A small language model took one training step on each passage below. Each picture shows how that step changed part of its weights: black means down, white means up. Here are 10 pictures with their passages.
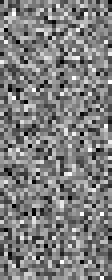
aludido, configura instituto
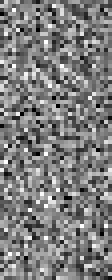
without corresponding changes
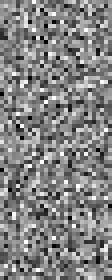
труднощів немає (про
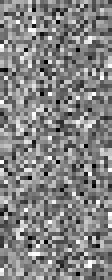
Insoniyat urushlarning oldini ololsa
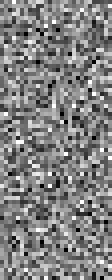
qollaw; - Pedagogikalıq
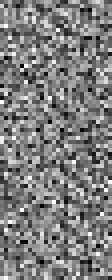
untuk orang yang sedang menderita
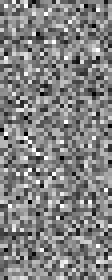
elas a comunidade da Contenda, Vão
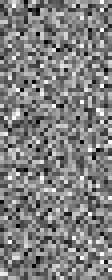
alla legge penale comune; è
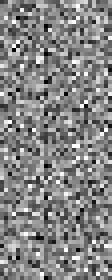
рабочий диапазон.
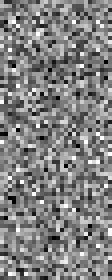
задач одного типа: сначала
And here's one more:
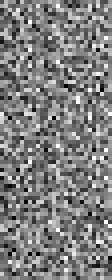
Xulosa. Nisbiy tarkib
